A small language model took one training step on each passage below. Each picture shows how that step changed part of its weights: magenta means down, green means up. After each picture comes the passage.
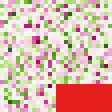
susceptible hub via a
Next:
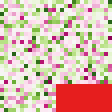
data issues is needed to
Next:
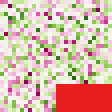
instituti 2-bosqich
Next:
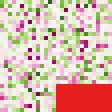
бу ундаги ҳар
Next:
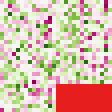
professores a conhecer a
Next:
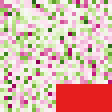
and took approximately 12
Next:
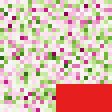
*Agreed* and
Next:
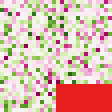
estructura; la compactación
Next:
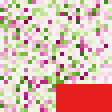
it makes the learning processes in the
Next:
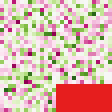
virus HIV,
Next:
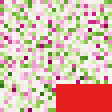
La sucinta historia
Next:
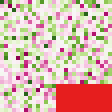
any memory strategies and it
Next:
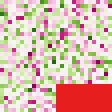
study further recommends that
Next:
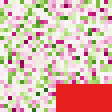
with columns for No,
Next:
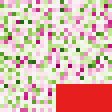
por este ser muito bruto e
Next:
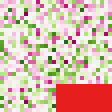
jo`shqin va keng
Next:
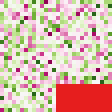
oqibatida o'z
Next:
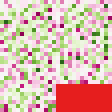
total of 279 students participated,
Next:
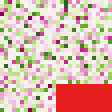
diabetes mellitus,
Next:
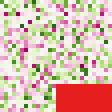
dynamic addition of new
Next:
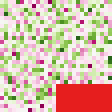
sensitive data management. Compared with
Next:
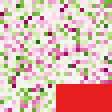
resist any crimes,
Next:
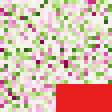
scrittrici, storie
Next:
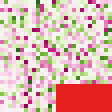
4. Verify that all the
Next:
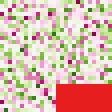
grid model with two diesel
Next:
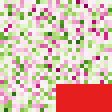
reduce potential bias from
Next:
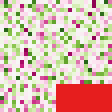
единства были
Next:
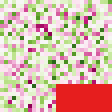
involving the use of iron
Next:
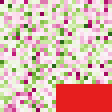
the real estate market. The
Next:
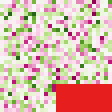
when the alternative MC has a
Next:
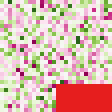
machine learning techniques.
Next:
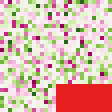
(2021) que refiere de
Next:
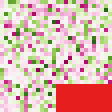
was talking to me
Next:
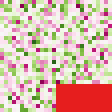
o'rni va rolga
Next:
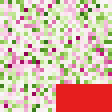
Stange EF et al(8),
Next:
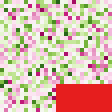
include parametric
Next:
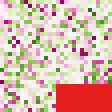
o‘quv reja va
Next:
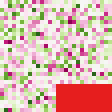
3 and 4, we can conclude
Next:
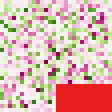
so. The researcher will also ask
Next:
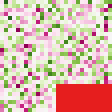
because of heavy rain during
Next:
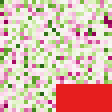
EFSA Plant
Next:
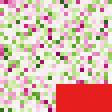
o que poderia ser uma
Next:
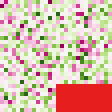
the studies reviewed analysed
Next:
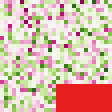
emerged in conversation
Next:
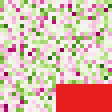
al.* [7] models are
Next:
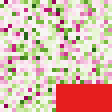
ce qui d'ailleurs
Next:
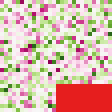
indicate significant differences between
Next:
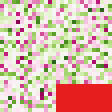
printemps de la dignité
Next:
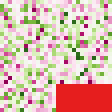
bilgiye erişim
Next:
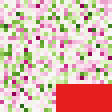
bugungi zamonaviy
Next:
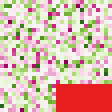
the rules of engagement in
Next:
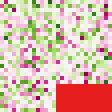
groups. In both the groups,
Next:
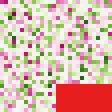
F. Effects of
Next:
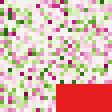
- 4) limitarea accesului
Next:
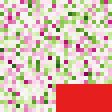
be tracing over certain
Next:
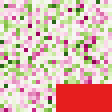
as the risk involving
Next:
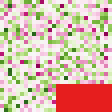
entre a capital e o interior
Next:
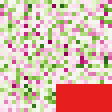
*Collins English
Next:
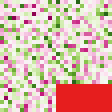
e'tibor qaratadi
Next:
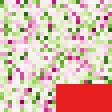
$od(G)$. We need
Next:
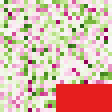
parametric test results are shown
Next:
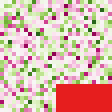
в XXI веке:
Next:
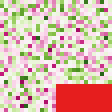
croissance inclusive a
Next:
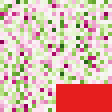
better visualization and
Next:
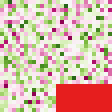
social care jobs:-1.
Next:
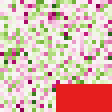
considering that incident-related
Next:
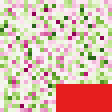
with grating wavelength with
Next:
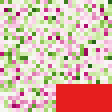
training distribution, and
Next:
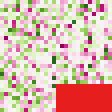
the availability in both data
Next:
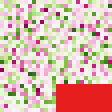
the incidence of UCC and
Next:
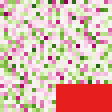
Parental and Community
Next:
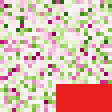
(Santos *et al.*,
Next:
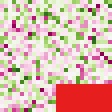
of data about their customers and
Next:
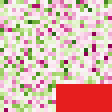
kenglik va uzunlik
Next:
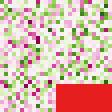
pressure of an informed public is
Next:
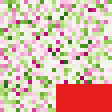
con un rango de edad de
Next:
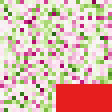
beds in flyschoid
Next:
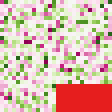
muestran la posibilidad de
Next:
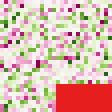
BILIMLAR VA
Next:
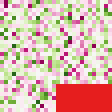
settings. It is sufficient
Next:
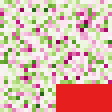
designed to count the number of
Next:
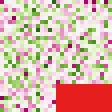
sperimentatore. Una
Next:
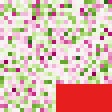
S Medial No Imitation
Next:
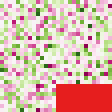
forth his views:,
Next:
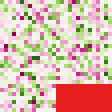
MdB and MRCR
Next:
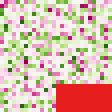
seu interès en la
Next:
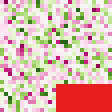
geführt, die
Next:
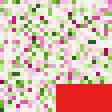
escala, la rotación
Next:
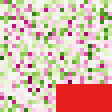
of PDT and multiple cancer
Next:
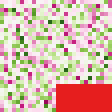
applied to a wind
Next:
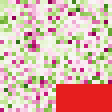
History 2 Languages 15
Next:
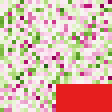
yurtlarida umumiy
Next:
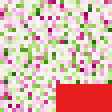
y toman apuntes para la
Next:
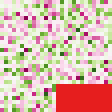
previously reported,
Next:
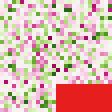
to its low incidence and presence
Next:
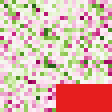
Additionally, five
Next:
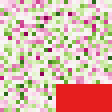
danger represented by graphite
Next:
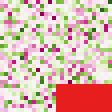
The two mixtures were then
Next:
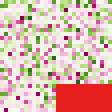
с к.з ротором
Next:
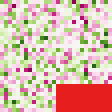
discovery of novel
